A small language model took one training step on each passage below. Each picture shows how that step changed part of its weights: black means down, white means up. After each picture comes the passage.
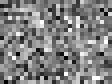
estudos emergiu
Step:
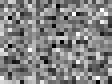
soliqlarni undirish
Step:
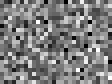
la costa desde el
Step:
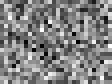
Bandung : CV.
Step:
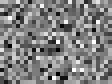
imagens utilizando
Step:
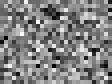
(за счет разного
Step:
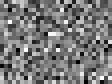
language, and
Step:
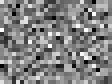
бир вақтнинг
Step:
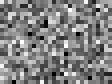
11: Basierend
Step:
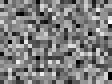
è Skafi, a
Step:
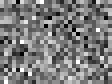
// The Bank for
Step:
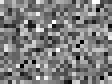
проверки его за
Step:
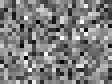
одамни хавф
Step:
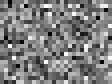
biztosítva a
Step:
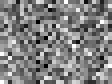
що в Україні
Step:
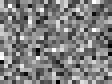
також взяв
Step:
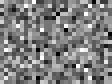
üzüntüleri ve
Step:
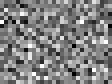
веществами и
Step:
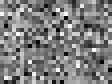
yanada yaxshilash
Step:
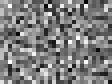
yondasha olishga
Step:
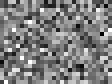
biznes faoliyatini
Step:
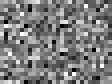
yo‘nalishlarda ishlab
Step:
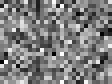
qualitatives : les
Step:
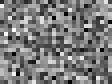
dat, să se
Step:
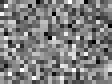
platformalar orqali),
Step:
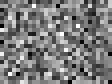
falta de bases
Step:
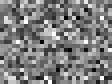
направленных на
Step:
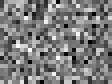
mulheres, visto
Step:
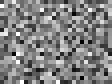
visualiza en la
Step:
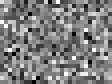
ajratish mumkin:
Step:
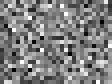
ini diungkapkan
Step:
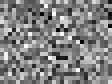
через S ,
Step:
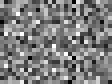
hostias y de
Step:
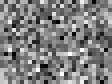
in einem Teil
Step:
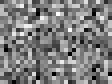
poner punto
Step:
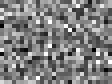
amostrados pelo
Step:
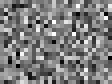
On average,
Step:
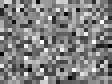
ҳам кадрлар
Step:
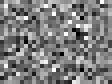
que só demonstra
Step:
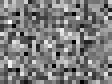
pueda para que el
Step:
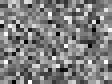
de gestação para que
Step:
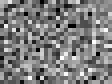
yaitu dengan melakukan
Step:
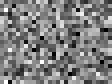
des étudiants dans le
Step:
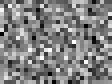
Zubehör zu
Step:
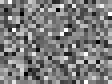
el buen salvaje
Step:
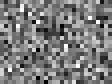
Ushbu maqolada
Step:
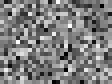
ghazals, the
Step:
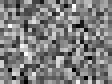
para convencerlo de
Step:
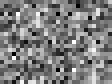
na virtude como um
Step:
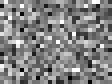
М.: Народное
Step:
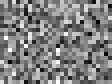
para el desarrollo
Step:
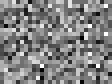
como la práctica social
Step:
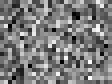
In vitro activity
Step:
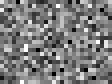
молитву, в
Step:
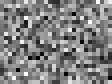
han permitido la
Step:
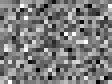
направляется на
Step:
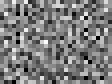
tarea no se presenta
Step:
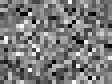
atribuições que a
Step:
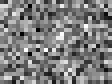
il vigore, e
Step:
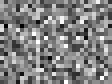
Абыякая и
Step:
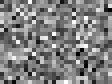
pemerintah dalam
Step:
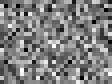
що свідчить про
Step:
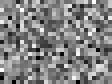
La fiabilidad del
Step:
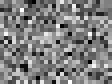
utang lancar
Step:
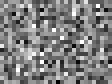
o'quvchilarning bilim
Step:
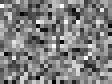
implica reconhecer
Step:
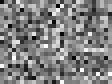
empiriques sur la
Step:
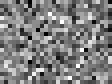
Новый реализм
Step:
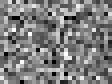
ularni yo‘q qilish va
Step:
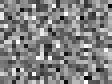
Program Studi Analis
